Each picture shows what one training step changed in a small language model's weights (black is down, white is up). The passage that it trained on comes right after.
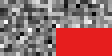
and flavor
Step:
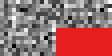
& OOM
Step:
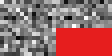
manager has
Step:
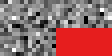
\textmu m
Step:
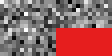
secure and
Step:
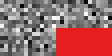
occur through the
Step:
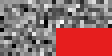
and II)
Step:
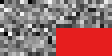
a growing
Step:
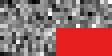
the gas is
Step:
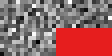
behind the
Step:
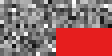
solved for
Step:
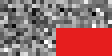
been supported by
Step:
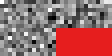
system will consist
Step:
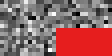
integrate the
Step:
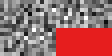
over the whole
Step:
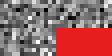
Mn or
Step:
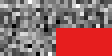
phase structures of
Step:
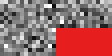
initial state.
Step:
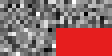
per class. We
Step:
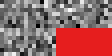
distribution of local
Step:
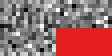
the correlation function
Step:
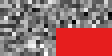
a member
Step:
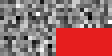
measurement was
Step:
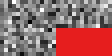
the total list
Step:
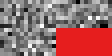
the normalized
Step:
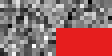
represent the
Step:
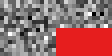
resolution of our
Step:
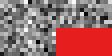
cross each other.
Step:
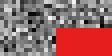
optimal states
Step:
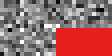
expressed by
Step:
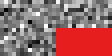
For all $N
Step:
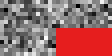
and minimum frequency
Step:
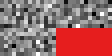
the best fit
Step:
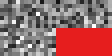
be adapted
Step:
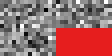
$. The
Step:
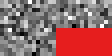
a BEC
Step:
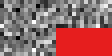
the projected
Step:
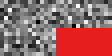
achieving the
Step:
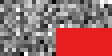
typical of all
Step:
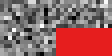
mesh in
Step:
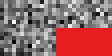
within the electron
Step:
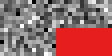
and averaged
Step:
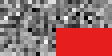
a diverse
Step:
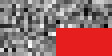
the density of
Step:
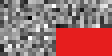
the severe
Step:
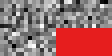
the energy transfer
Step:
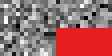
quantum mechanics
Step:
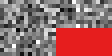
for the system
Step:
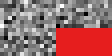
Here the points
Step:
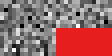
mounted on
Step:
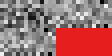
will not be
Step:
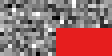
improves. To
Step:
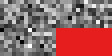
for a particular
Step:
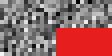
in which the general
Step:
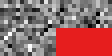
included in
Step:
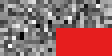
onto an
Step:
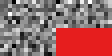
report bounds
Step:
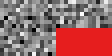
time scales:
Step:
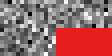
$\eta$ and
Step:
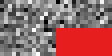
this work have been
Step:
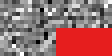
Band 3)
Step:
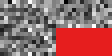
different weak and
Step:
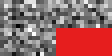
data processing to
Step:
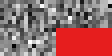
on the distance
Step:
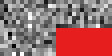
the spectral density
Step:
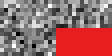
the contribution of
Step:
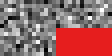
generate the
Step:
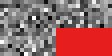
by (i)
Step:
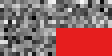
has a native
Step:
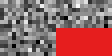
in the following.
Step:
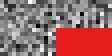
Now, by
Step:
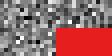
be 1. Table
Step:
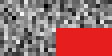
that the spin
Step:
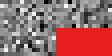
comes from
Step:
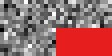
circuit that
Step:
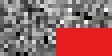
of uniform
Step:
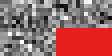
masses, since
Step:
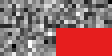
the flux limit
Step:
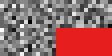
see in Fig.
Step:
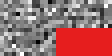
Band 3 and
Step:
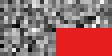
transition associated with
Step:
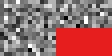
example, in more
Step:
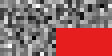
could give a
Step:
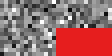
\| \gamma
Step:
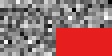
simple way
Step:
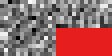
the agent to
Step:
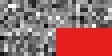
their promise
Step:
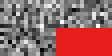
the material
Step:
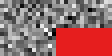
again at
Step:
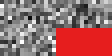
where \bea
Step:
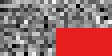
averaging may
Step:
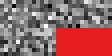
soft parameters.
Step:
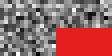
data is shown in
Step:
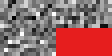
expect the
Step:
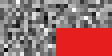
accretion models
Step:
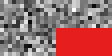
by a black
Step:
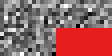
how these results could
